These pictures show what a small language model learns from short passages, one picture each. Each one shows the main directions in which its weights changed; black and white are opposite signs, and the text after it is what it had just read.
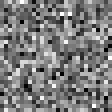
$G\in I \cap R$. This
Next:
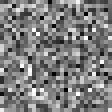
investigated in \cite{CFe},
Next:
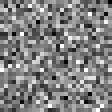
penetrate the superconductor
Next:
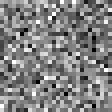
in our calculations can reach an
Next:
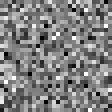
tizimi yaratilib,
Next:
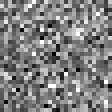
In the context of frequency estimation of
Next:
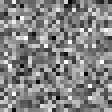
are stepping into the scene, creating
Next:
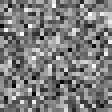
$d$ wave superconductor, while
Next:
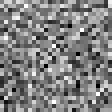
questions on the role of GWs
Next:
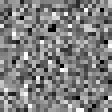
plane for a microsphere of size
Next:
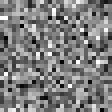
of correctness). \item For any model
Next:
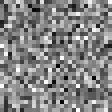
U$ of $f$ in $\mathcal
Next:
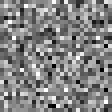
resilience of the recently proposed
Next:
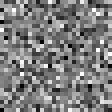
gehöre auch die Schule.
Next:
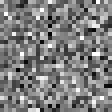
Physics of the Josephson
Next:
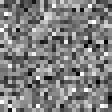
generators and relations. $\bullet$
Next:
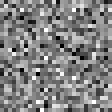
and Quadrifoglio
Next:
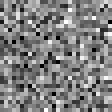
color, and amplitude is equally
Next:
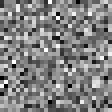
Buxoriydan rivoyat
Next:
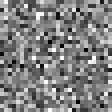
управление может
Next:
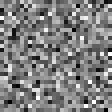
Search“ mit Annotationslayern
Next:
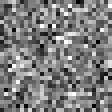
en la comunidad, sin
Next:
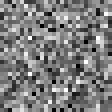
En droit pénal, le
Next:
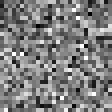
scattering off an unpolarized proton
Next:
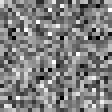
isotropy subgroup} $G_p
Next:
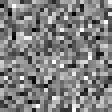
the Bayesian perspective and
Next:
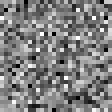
Triangles are forward data,
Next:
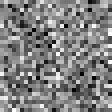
in our companion study. Even the
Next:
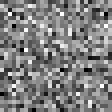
sağlığı ile ilgili
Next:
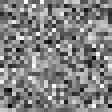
in~\cite{Meer2024}, where
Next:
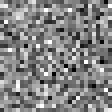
bank and high school
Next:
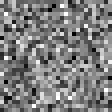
sinaluvchilarning 27,41
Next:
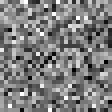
that appear in similar contexts to flash
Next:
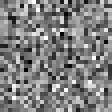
(\ref{eq-t}) will be compared
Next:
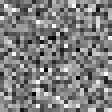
co-existence is possible only when the
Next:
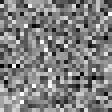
Fórum de Iniciação
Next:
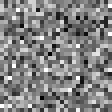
critique. Moreover, the recent
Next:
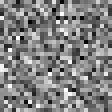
by \eqref{**f7d}
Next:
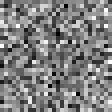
total que luego es convertido
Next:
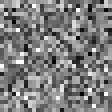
is a point of singular-density, where
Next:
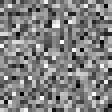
for the signature $$\sigma(M)
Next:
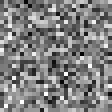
GRB outflow. We note that the
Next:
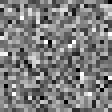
die den bisherigen Wissensstand
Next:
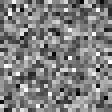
are prepared for simplification of potential
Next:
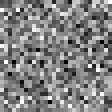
\rangle=A_{ij}$. Fix the
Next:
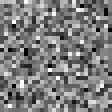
allows one to construct a Cartier
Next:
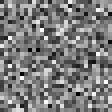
them. It may just eavesdrop
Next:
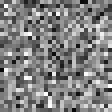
do no help to determine if those
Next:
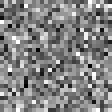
Es heisst auch, dass
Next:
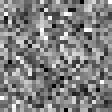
holds for every $t \geq 0$. The
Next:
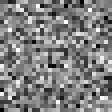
boshqa norezidentga
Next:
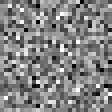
Figure 25. Distribution of
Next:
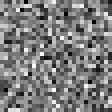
à imaginer d'autres
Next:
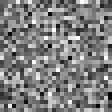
infinity coming from complete flags
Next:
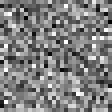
previous sections. \noindent The analysis of the
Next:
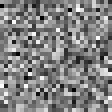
proper-time reversed. The above approach
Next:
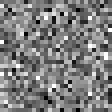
easily calculate the Higgs
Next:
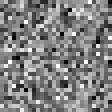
as ultra-sensitive
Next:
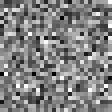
a finite-temperature VG transition
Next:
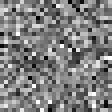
the formulae of the graded characters
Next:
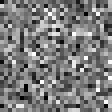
possible. No clear consensus has
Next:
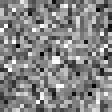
yaqin qonun, 4
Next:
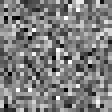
to extend to $S$ the reflection result
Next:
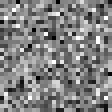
ishlashning vaqti,
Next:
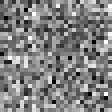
real analytic metric and nonnegative scalar
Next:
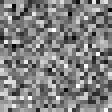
closed subspace $W$ of the specified
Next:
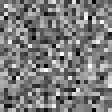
constant in $\mathsf{k}$. Thus due to
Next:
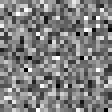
tight-binding and Dirac
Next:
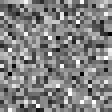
kuramları aynı zeminde
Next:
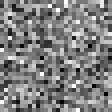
to best handle them. Stochastic
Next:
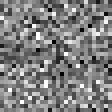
to three covariates: job
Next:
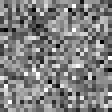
that galaxies at low redshifts would have
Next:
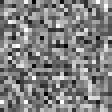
in vivo using MR imaging
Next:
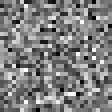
op gerichte wijze te
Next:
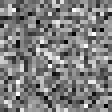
modelo é visualizado na
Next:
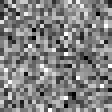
homo sapiens. Belov
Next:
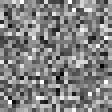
We will proceed in three steps.
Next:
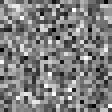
Shulardan 28 maqola
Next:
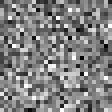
\end{lem} \vgap We
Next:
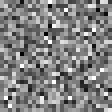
beamlets once for each
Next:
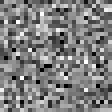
(2014). Development of
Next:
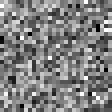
expense of excessively high
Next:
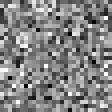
and mass shootings has declined by
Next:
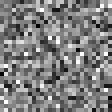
comprising $20$ hours of
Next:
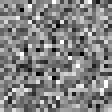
back the MZV's to provide insight
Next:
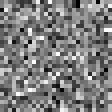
of a rule of inference $R$
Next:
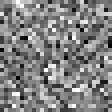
matrix eigenvalue problem. Thus one has to
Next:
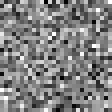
datata 29 luglio
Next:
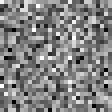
yaratib berishi, iloji
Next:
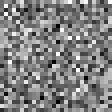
satisfying similar condition as $h$. \\ We
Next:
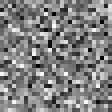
TSUI Golisheva
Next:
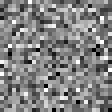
del Señor que los miraba,
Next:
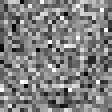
y coordinen el currículum
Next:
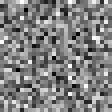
application of high-quality mechanically
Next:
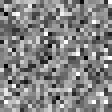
thinning transition and show that the transition is
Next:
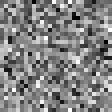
One can choose a linear combination of the
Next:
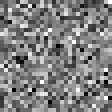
from a combination of the electronic band
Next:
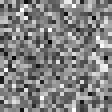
Internet ma'lumoti.
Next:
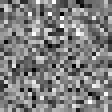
\\ \end{array} \right.
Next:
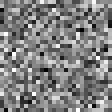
of PromptASR versus normal
